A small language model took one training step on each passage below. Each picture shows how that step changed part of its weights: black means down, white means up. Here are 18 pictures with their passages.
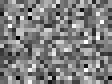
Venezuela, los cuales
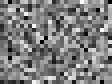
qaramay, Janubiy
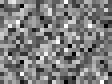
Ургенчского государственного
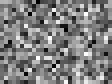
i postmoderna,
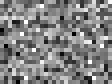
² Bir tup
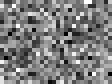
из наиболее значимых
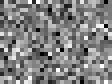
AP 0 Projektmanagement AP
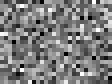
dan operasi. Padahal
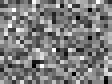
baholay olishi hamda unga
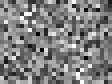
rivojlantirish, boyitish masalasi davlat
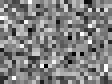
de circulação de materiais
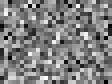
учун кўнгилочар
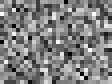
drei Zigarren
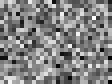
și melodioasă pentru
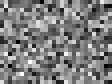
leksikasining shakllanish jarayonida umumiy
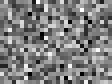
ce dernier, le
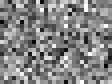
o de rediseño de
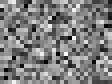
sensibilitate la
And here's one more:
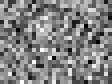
к пониманию того, что
